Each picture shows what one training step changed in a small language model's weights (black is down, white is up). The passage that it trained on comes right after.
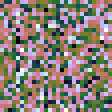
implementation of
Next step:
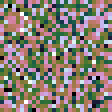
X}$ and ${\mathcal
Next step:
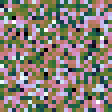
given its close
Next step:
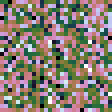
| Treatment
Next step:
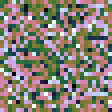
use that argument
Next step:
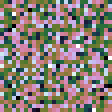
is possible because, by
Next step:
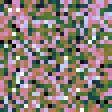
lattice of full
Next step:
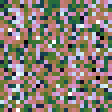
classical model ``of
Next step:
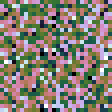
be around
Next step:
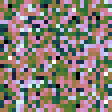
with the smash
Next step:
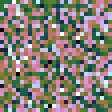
results enhance
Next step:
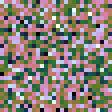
an RKHS
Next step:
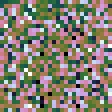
hold. It is
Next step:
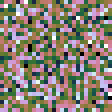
supply voltage
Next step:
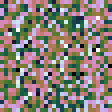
the average of
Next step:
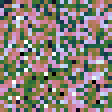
of the initial data.
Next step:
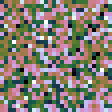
freedom, and
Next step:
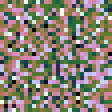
identically zero},
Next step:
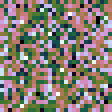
this action is a
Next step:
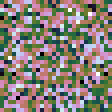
for each author over
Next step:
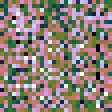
class associated with the
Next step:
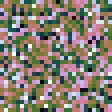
role will be
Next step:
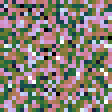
current density is lower
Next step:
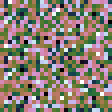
\oplus \dots
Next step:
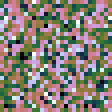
two slabs)
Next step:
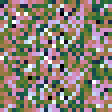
increasing the
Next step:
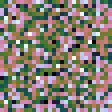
both cases,
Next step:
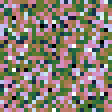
be the first ones
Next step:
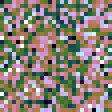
where data from different
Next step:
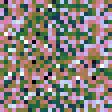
the aid of
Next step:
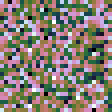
Therefore, with
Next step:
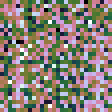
and acoustic
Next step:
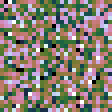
$$ Since the
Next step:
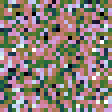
of graviton
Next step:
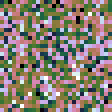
mechanics is a
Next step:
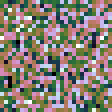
system, generated by
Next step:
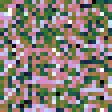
cannot fit
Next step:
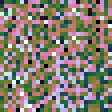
section. We use
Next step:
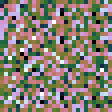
reverse order. A
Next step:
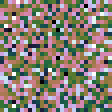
indexes over all
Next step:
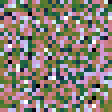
have distinct
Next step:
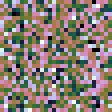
\varphi_1 =
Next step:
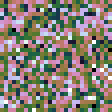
the filtering
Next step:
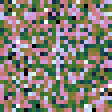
assuming that the
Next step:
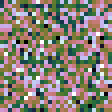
been calculated on a
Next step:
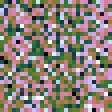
methods to correct for
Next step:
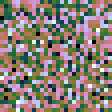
(also of
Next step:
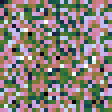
when we start with
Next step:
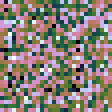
$F$ gives
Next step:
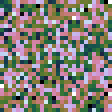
is high due to the
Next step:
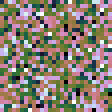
h, \en
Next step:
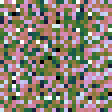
scale in dense
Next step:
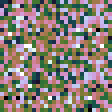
of experience with
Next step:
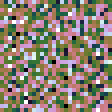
each Euler operator
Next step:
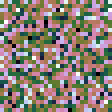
contains a very large
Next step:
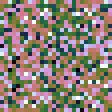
a maximal compact
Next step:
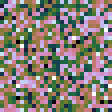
were chosen from the
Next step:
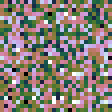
comparing single
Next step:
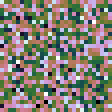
a health
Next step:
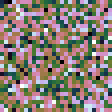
to occur
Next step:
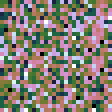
how the component
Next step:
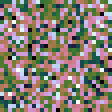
will approach detail
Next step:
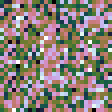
of the SAW
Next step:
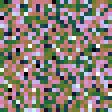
a bosonic
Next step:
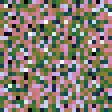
onboard the
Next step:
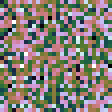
viewed long
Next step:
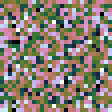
induced by the distribution
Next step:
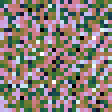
transitive points is not
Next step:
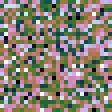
samples are randomly
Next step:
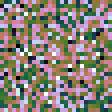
possible degeneracy
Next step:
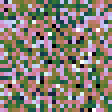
$B$ is an
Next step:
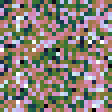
of the scalar
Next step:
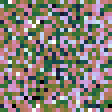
\par From
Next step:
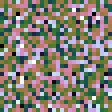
chain of
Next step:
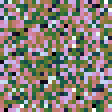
gave the Theorem in
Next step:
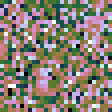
changing from
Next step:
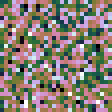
an appropriate element
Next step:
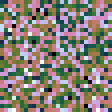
since $h$ is
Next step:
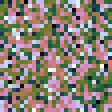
over a ring
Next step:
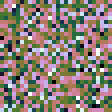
\apj {\bf
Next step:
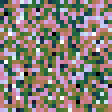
with more information are
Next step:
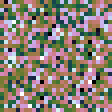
$G$. We will
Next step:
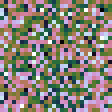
the factorization we obtain
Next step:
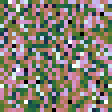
we demand the
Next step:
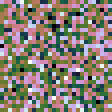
a multiplication
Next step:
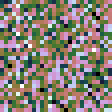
further training
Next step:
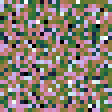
limit & - &
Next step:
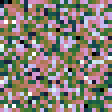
that we carry
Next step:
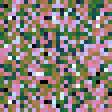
wide range of
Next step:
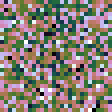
$A$ is a
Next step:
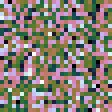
rings, let
